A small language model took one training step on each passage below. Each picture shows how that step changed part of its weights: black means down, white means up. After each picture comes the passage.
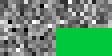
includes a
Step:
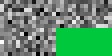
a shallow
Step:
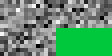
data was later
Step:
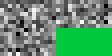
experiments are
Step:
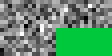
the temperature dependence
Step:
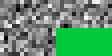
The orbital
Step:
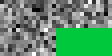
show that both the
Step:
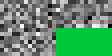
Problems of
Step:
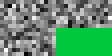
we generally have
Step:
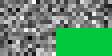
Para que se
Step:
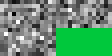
is a few
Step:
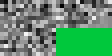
photon in the
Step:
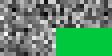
The wide
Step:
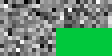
scale of the
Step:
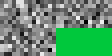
sector theory
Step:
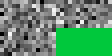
characteristic internal
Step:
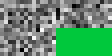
two possible
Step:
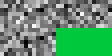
of matter
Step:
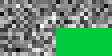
package for
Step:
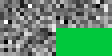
described in
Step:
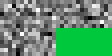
3) они
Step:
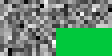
of their large density
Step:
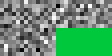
passou de
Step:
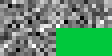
and the signal
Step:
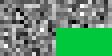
are two recent
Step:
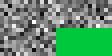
them to
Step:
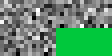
VIII –
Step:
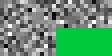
comparaciones entre
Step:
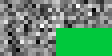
the magnetic field in
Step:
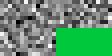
when temperatures
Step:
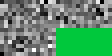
is played
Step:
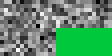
ativas no
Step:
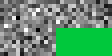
Peso de
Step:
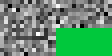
with optical
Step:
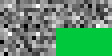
the average
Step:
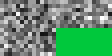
some fixed
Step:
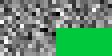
No gas
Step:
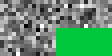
the nonlinear
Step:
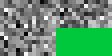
defined as:
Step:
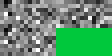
evolution steps
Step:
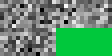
on code
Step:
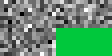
climate at
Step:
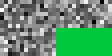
moment passé
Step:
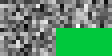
For all the
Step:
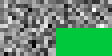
of scamper
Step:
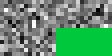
mapping which
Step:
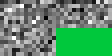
is shown to be
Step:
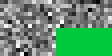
which determines the
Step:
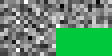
van de op
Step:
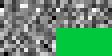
de origine
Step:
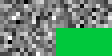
there would be
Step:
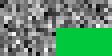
the discussion
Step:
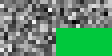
However, the
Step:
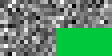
parameter individual
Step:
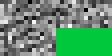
mass. This
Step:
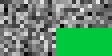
The grid
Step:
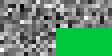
nie jest
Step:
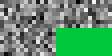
map with
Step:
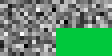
of each component
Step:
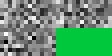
observable at
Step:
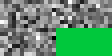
$\epsilon$ is
